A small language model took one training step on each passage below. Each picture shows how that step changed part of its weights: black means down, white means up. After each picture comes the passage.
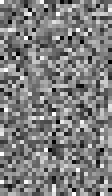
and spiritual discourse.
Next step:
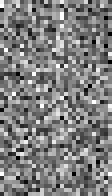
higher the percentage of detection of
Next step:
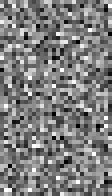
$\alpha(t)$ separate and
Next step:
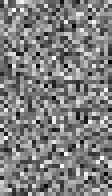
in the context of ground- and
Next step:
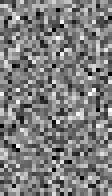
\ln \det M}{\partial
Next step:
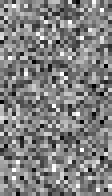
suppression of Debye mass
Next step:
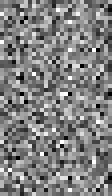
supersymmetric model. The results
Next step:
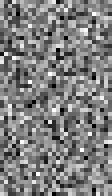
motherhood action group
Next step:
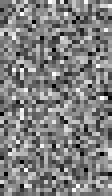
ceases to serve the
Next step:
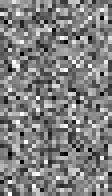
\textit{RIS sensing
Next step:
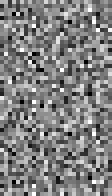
core language skills
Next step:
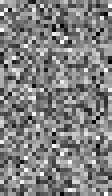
violations in the IK and
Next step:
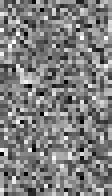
threefold comparison:
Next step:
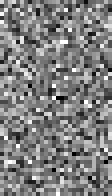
edge weights and node
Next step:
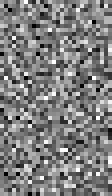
a period of 4 h, with the
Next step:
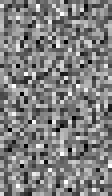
area of land is used for
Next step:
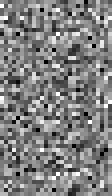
United States, the
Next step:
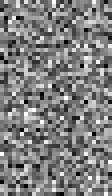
site 2 is moderately
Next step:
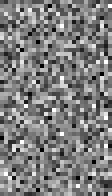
existing NEB-related
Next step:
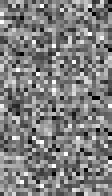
are represented as red and blue
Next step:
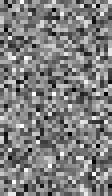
in Sec.~\ref{sec4}.
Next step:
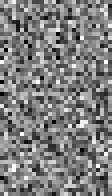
of processes, such as bulk
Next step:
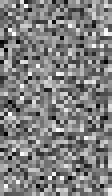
Algorithm, Randomised
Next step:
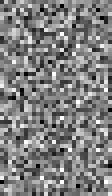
small-scale structure models in
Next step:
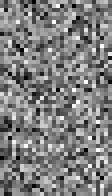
from the sign problem on the Monte
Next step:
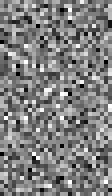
on the previous analyses of this case
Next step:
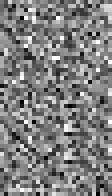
features of bronchitis
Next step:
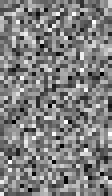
the image into a complete 2D
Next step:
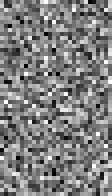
Standard Error
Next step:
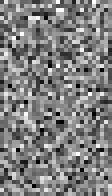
the cost of large delays
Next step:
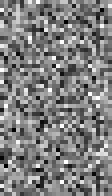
domain state (see SI
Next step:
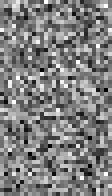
verification (NTM) for
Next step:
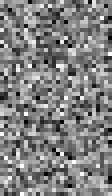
the plasma LH levels and
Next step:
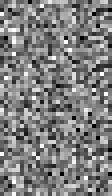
in PR contribute to the growth
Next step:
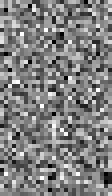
provided that $\lambda_{cr}
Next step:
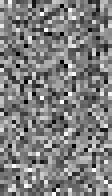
superposition of a large number of
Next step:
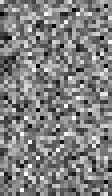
in parallel gave us a
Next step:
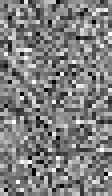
Gaussian profile curve
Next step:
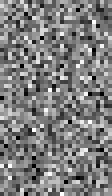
of tables 3 1 Introduction
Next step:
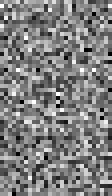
had more impaired physical
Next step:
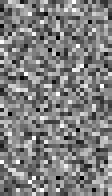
numbers. The electric-
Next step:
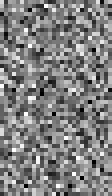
one. \section{Other topics
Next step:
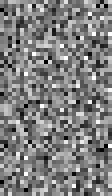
size from SEM pictures
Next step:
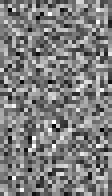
code must be used: - i.
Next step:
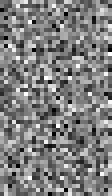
carrier develops after tone
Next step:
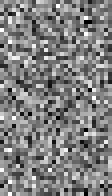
can also be repeated. For
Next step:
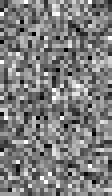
tuberosity was rough and
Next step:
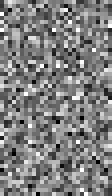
nature and harmful effects on the
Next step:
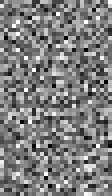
basis-set expansion method.
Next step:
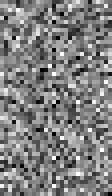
\\ \hline Chen \etal\
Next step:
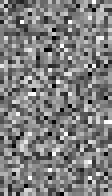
scale free avalanche
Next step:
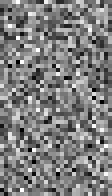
levels (i.e., signal
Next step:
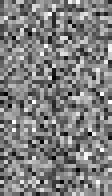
1,00 Long & brown
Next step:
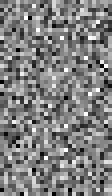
Era in Vaccinology
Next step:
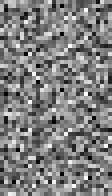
The average value of the degree of
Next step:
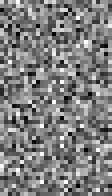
increasing effect on the trade
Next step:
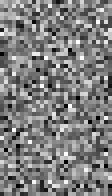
shear stresses. Thus
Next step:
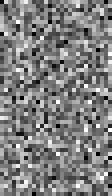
egg-white proteins
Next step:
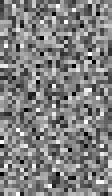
Therefore, before committing
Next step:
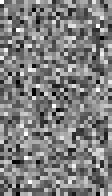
dead time in the whole dynamic
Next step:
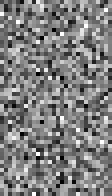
0$. This is intuitively
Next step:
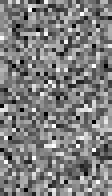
controlled amount of
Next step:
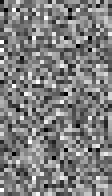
processes of oil and oil
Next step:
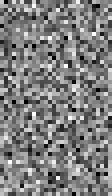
\begin{eqnarray} {\bf
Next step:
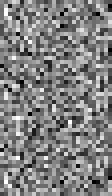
is redundant with respect to
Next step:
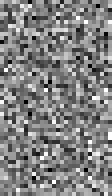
absence of URCA
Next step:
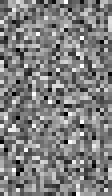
leukaemia and other
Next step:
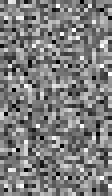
explores the various microbial
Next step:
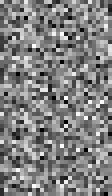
the analysis of the organizations'
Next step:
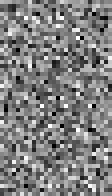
distance function. 2. Means
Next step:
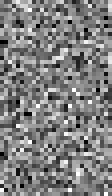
their products more easily and
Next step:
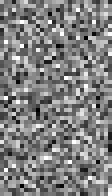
the migrants (five
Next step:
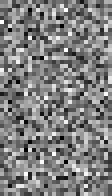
potential to become unstable
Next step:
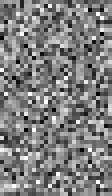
and Practical Institute of
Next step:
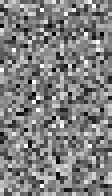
have been discussed before.
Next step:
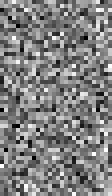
of all ecosystems are
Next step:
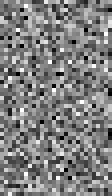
non-interacting particles:
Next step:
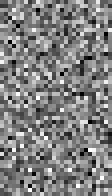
InvestEU for loans
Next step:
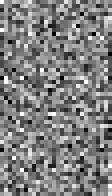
alone may produce "good
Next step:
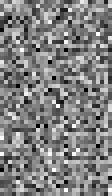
This study considers two models
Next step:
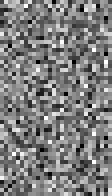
3: Nesting structure of
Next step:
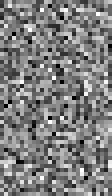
national legal protection by the
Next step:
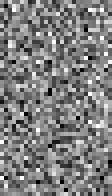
In Equation (8),
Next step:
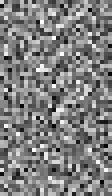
most likely attributed to
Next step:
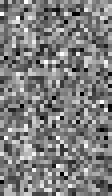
the necessary financial support
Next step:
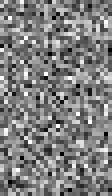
toluene (which is
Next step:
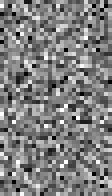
correct (e.g.,
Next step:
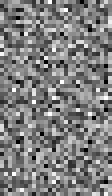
pion field must have the correct quantum
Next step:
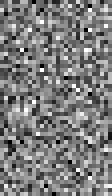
is flexure along the
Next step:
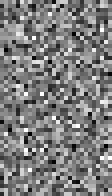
protect. The protection of the
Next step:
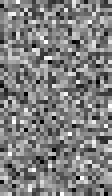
only element with 1-type
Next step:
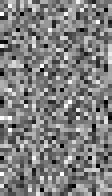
illustrate the topological phase
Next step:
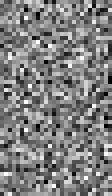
for interband transitions
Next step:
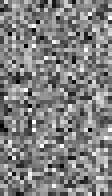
capacity for servicing the
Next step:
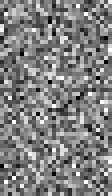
packaging should be particularly
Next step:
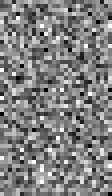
one-loop vacuum
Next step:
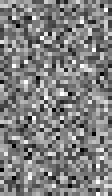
of clinical trials • The
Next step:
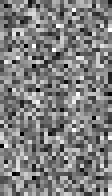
contd.) HgI
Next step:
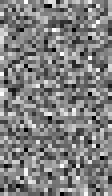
results below Walker
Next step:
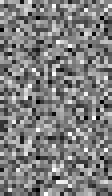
to the more tolerant
